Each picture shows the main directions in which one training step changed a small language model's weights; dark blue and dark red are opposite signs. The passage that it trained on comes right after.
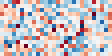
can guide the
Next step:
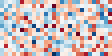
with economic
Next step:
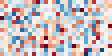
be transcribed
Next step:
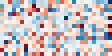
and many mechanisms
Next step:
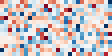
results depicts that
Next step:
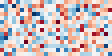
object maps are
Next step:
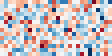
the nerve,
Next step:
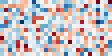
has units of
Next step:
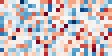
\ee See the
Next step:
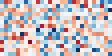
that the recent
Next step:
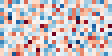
support for proposition
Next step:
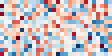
the integrals:
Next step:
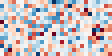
delayed system of
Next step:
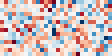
observer to see
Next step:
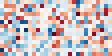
overall population.
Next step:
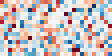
agents typically perform
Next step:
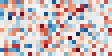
buried the
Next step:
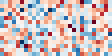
decoding. In
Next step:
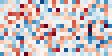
literature on
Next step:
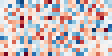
the origin of
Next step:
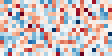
(FT), the
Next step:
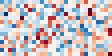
the ion particle
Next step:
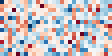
before and was
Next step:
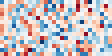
Study of
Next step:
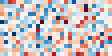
a synchronous
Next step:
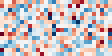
development. - As the
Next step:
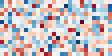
students to engage
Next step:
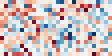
interface). Fig.
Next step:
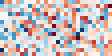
back to the source.
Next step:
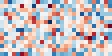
a redundant
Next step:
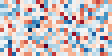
function is utilized
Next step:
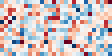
(called the
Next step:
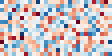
in the 1st
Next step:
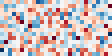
observed in several
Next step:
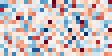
generalized gradient
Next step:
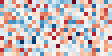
the direction of the
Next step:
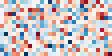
the cumulative
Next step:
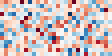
Turbidity data
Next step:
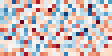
position of the
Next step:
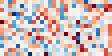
M sodium
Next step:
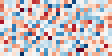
inviting us to
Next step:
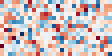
the behavior of the
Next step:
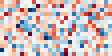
a collision term
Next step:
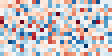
I encounter
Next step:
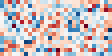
when required to different
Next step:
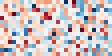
proposed just
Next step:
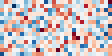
temperature) material emits
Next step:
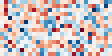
facial expression
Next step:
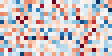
are not accounted
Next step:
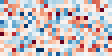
norms are
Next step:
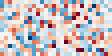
local Universe to
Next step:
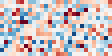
are Getting
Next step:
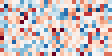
expected spin state
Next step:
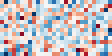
that allowed for the
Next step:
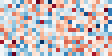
deformation tensors
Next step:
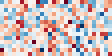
assessment rating
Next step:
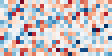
from slum
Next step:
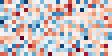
1, Page
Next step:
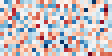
should change, resulting
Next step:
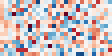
take as our
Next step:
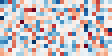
be written using
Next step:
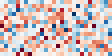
polymer type;
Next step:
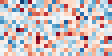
\hline \hline
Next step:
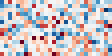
to an effective
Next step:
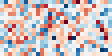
linkage analysis of
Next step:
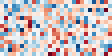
shown in figure
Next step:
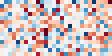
models capacity
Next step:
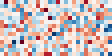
the formulae
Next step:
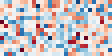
Clin Ther
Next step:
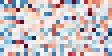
consider the emission of
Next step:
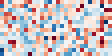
the $\sigma_{\rm
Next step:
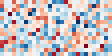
policies to
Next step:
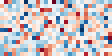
concluded that
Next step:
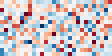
its choice for
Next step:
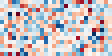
production system and similar
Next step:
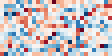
can therefore derive
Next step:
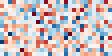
detect in real time
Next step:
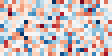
events exists
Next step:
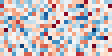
the primary that
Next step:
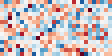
and detected in the
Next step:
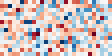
radical} =
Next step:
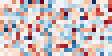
Ray Research,
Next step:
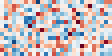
AUC values
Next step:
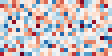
ties. This approach
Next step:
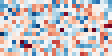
main, western
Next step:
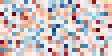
"Travel time
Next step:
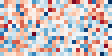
Recent research has
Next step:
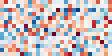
of the matter.
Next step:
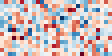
with the edge
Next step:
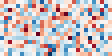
of the author's
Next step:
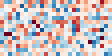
through a systematic
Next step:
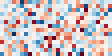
hot systems.
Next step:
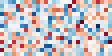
speeds of up
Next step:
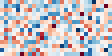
a particular bit,
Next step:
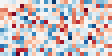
can be denoted
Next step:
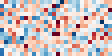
These findings
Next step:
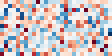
$\cew$ for
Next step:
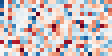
quite well approximated
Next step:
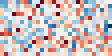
thruster array
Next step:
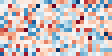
direction. Both
